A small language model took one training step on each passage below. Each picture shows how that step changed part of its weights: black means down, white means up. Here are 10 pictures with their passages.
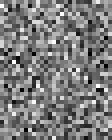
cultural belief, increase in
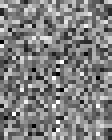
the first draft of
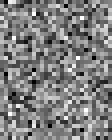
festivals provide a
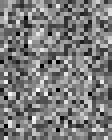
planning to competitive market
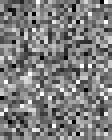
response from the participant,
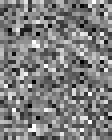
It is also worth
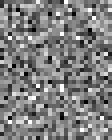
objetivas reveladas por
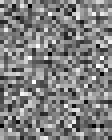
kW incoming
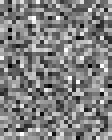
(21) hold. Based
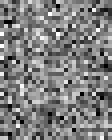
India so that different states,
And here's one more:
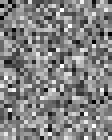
va ma’naviy
